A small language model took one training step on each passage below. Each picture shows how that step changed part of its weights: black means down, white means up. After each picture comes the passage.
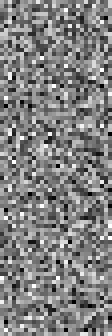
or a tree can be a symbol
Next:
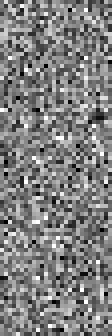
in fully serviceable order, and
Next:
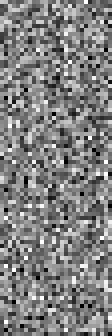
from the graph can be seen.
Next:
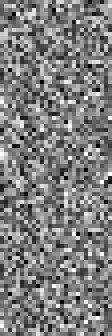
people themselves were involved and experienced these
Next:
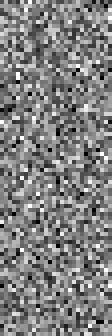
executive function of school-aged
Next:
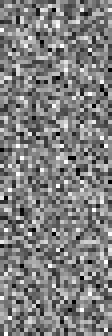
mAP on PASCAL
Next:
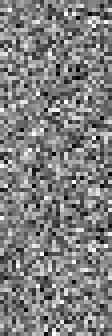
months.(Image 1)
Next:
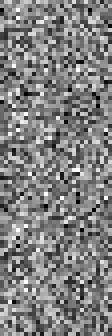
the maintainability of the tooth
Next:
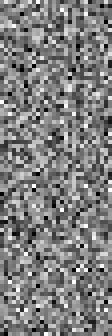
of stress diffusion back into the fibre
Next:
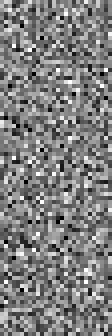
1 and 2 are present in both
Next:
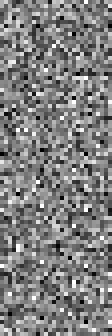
and his brother and wife
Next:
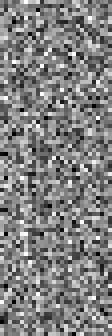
orange-red and was removed
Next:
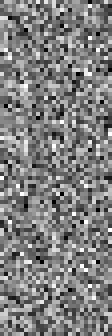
activity of white laboratory rats, resistance
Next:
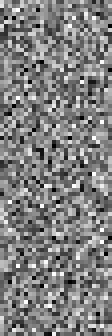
which evolves to respiratory
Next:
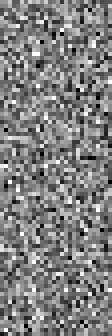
various components of strain. Therefore,
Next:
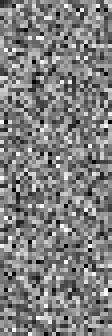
when it actively sends or
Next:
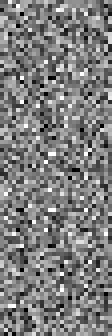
risk of VTE in pregnancy
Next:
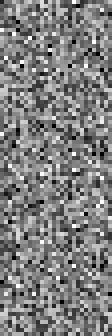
in Bentonite on
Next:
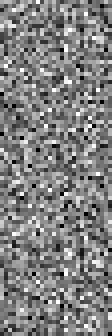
of which many are endemic
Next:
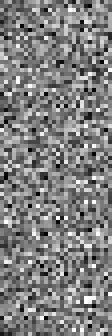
approaches mentioned differ greatly. The
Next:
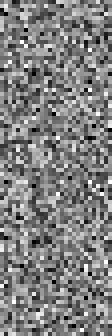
Rahman, MM &
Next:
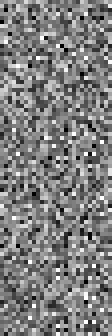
significant and seems to indicate the formation
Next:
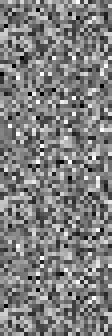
lot of shame in his
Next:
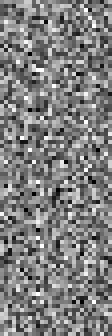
as advisory bodies (see
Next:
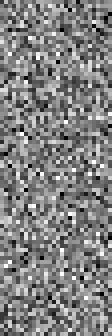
thalamus, in the
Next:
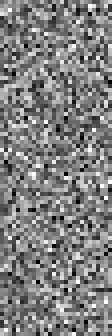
wants to remind himself
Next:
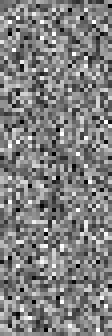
in the therapeutic relationship
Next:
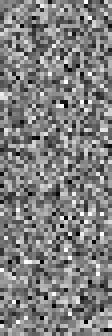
and their integration into the general education
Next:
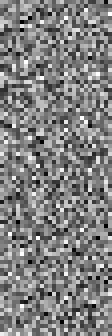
model fairly represents reality) is
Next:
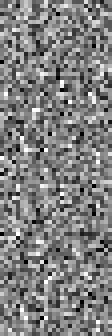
management decisions about the possibility of
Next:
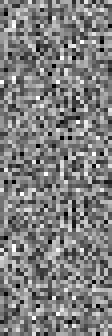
"Sentiment Analysis and
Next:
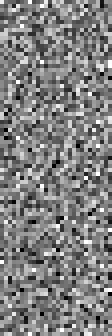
take several forms, among which we
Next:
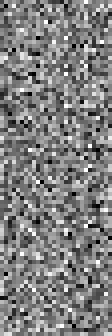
is complex as it decreases with drop
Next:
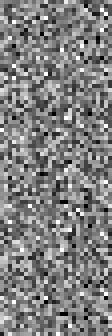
associations, migrants,
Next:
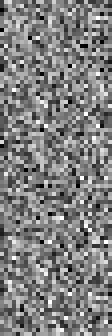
in National Research Centre for
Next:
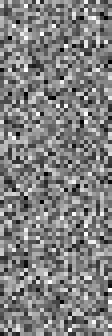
case, duration of sample storage at
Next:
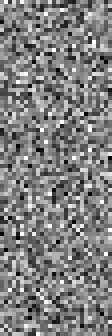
attend to definite sound
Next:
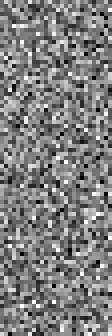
analyzed through SPSS 20.
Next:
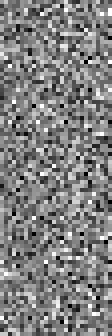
also fix manual errors.
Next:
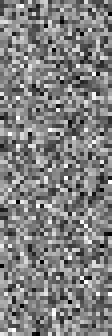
on digitalization and two-way
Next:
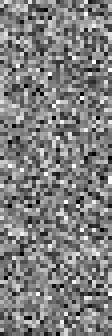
used for computationally intense part
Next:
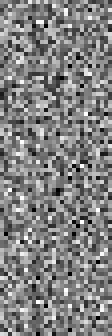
via three components: structure,
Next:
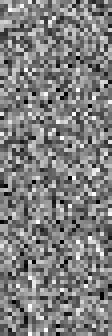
for any local area shall, for
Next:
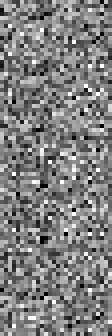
Bangladesh Agricultural
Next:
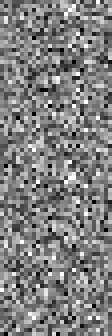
17 Data Collection..... 17
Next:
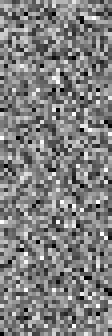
waters, air and soil. Method
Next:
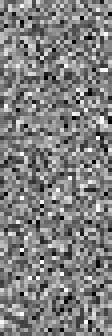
particularly in Pompeii;
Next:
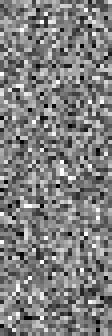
as crucial components in the establishment of
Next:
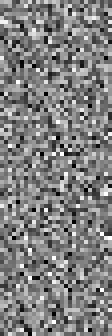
three angles: 90°,
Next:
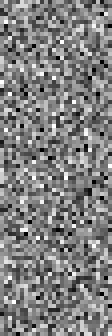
appraised, and it is
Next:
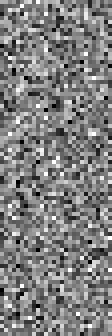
at the Annual Convention of
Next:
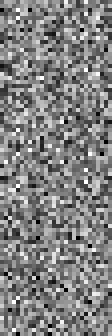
study the impact of system quality and
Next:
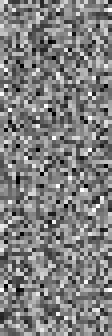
= 59$. We report in
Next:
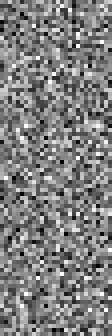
to digital well-being in tourism
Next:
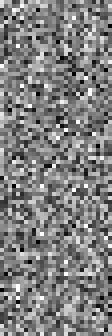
which is based on the accumulated
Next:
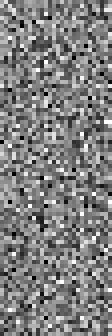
explained (Section 2.5).
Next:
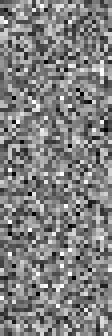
ensure compatibility with the power
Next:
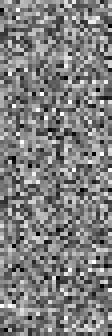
the spirit which is of God;
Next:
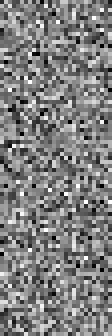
Table II. All reported measurements are
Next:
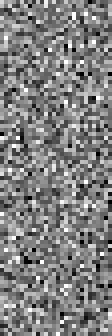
terms of the variances:
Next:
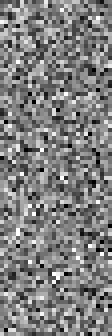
consumer regarding the attributes of the online
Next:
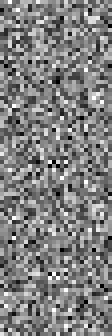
the study of galaxy
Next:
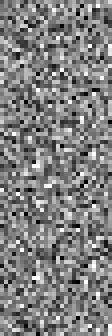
foal in the development strategy
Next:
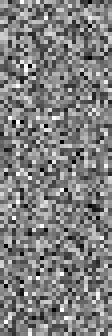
precursor in a solvent
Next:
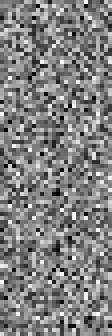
and their associated use cases we
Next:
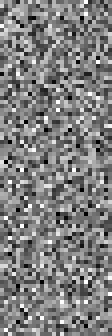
and synthetic aperture
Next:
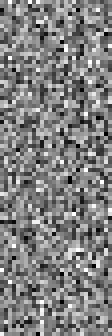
an abundance of solutions on the complex
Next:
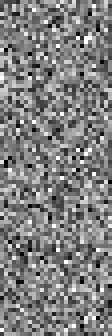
statistics for provinces,
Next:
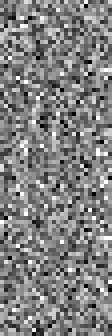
family involvement increases happiness, leading
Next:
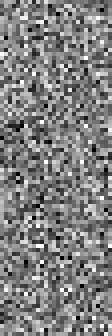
main advantage of distance education according to
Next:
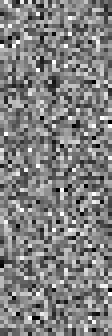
The biological traits approach was no
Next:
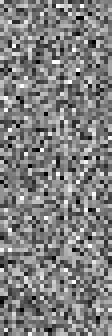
The categories chosen were set as such
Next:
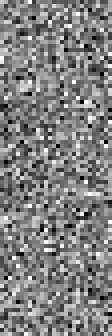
are used to obtain the value of
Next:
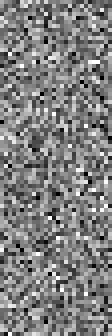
format of the Brighton
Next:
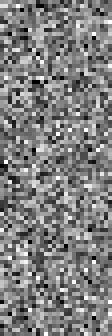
within the lowered tectonic
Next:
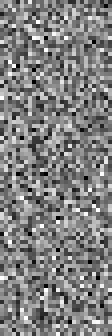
central server and a number of distributed
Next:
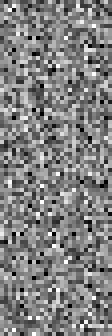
weight. In each iteration,
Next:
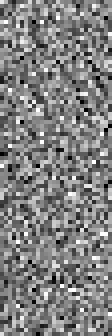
al.* [45] agree with
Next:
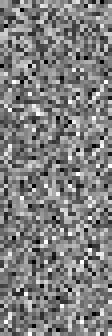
donor centres at suitable position
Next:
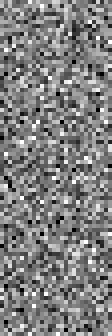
this topic are found in recent
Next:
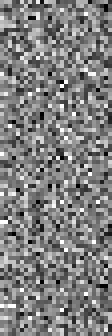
effects of experimental conditions and particle size
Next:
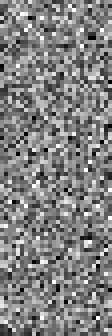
the assembly line can produce 1
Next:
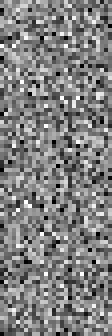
the implementation of mainstreaming in
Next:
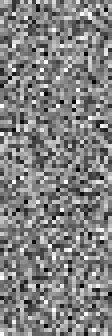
bi-directional flexure are
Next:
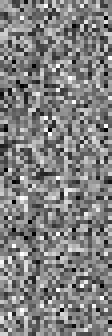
They are low cost solutions for variety
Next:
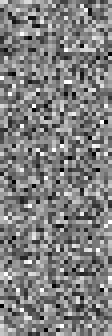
is affected by various external factors such
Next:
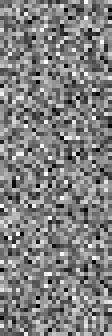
movements." Limiting the debate
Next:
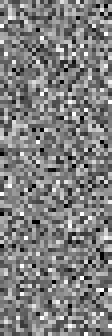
12) and EDAX.
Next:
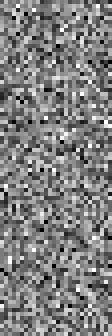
rocks. This soil and
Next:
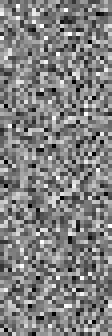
I feel no side effects other than
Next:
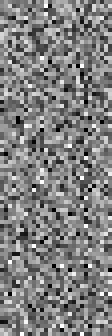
numerous extension and research organizations upon
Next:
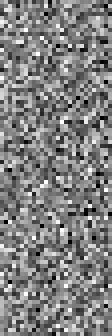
Water Quality of Wastewater
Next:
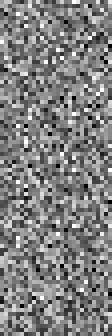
Technology and Lifelong
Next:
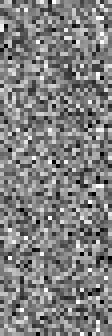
Hub developed by the Open University
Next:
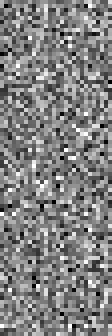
the tolerated electron exposures –
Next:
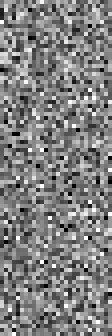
Women obtained a higher score on
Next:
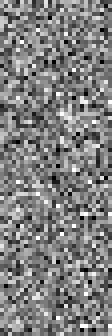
Selection of counselor
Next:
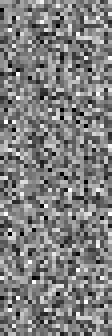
a clearly defined personal identity by
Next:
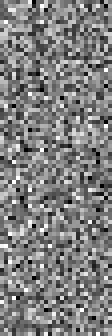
provide opportunities for the usage of
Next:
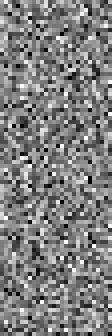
markets is as follows: 1)
